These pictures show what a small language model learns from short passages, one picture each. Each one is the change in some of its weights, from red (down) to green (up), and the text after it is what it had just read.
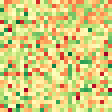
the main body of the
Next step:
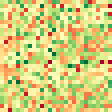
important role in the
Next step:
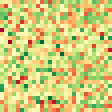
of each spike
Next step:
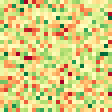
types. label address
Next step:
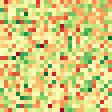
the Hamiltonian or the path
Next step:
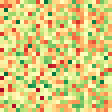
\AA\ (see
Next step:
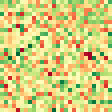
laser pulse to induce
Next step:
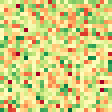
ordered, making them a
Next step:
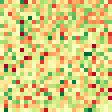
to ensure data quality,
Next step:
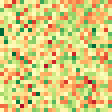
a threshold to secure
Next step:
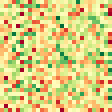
definition, method framework,
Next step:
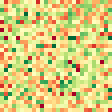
the same approach, it
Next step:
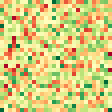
2011kl compared to
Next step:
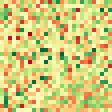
of the frequency dependent position
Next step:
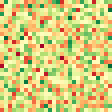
describe the astronomical
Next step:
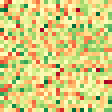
So only H and
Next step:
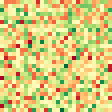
the number density of
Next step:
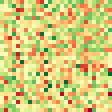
mean square radius of the
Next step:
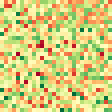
a time-independent
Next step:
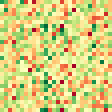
before and after a
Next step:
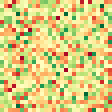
a radius, it is
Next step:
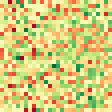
Wayne State
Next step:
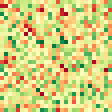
in Section 6.
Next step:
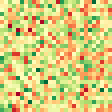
further away from Italy.
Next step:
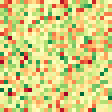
that the analysis presented in
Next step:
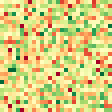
exactly $N$
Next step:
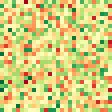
obtain a somewhat universal
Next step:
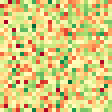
TM case, same
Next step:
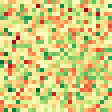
not substantially affect the performance
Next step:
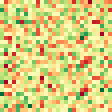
the critical exponents at
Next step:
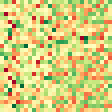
been calculated within the standard
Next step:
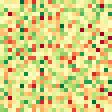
as well as their
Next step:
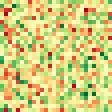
in the box plot)
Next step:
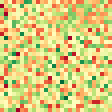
The time - dependent current
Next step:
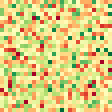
approach in this study.
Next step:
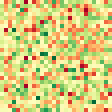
enter into every
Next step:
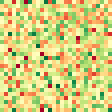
due to increased carrier
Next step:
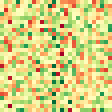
amplitudes are shown in
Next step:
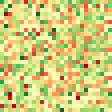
resilient towards high
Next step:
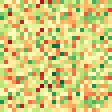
of freedom in the
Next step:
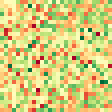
appear in the Hilbert
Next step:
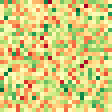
Is Unclear}, year
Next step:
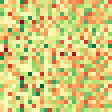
to diverse knowledge in
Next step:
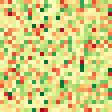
for any weight function satisfying
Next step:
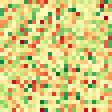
No section name for
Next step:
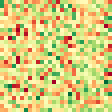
optically pumped were
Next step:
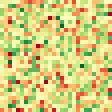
set the mean level of
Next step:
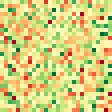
\\ &\qquad \qquad
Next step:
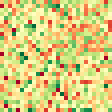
SPDC generated
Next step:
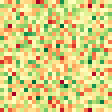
$t$ and is
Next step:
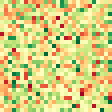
dynamic strategy that optimally
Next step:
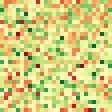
the residual energies obtained in
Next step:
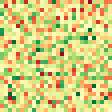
in positions of its
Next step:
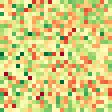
they are suspended
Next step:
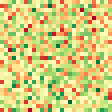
results suggest that the whole
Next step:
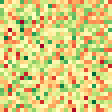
to this as the
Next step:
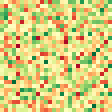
of the mean total magnetic
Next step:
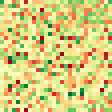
pixel sensors discussed in
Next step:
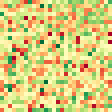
show numbering of
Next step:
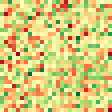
dark matter, suggested by
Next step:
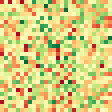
\to \gamma^*
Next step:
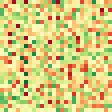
on variances of observables
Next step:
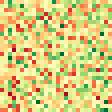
leading order. Specifically,
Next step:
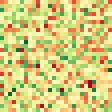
the parameters map different regimes
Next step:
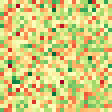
computed in the first
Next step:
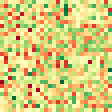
2d regime map in
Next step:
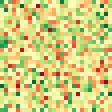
of the photoelectric
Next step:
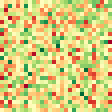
In order to estimate the
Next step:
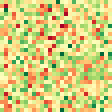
observables $A,
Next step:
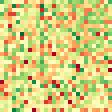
thin shells continues
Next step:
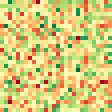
compromise. For
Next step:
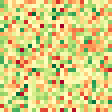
to the 1~eV
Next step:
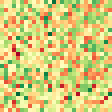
terms of the interactions,
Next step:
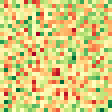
have led to a
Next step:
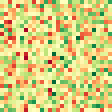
determined by applying the above
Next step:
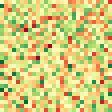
kinematics an additional
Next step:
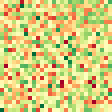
transition for $\rho >
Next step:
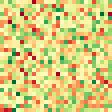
file then use the
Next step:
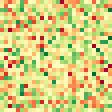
as a superposition of
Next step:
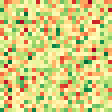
the difference between these results
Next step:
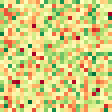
rise to particles in
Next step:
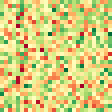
such a network can have
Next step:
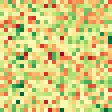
models as communication tools in
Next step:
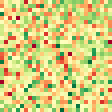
reduction and numerical absorption correction
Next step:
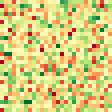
However, we have not
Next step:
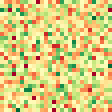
and Bob over the
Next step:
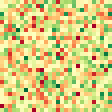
use of Ward identity
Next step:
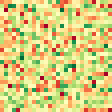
supervised baseline model where
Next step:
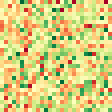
negative $-1 \leq
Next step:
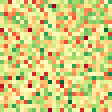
reflects the instantaneous projection of
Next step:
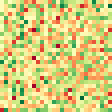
often contain some sensitive
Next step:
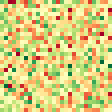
at 9 K. The
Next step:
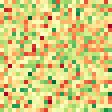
valley degeneracy in the
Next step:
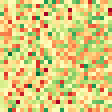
term is present at charged
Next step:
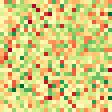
curve fitting techniques.
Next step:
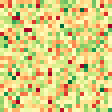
is sufficiently strong, that
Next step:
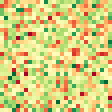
we learn how the shear
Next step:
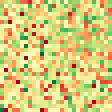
ansatz but with indices in
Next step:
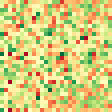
and a uniform background charged
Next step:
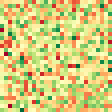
used as a probability
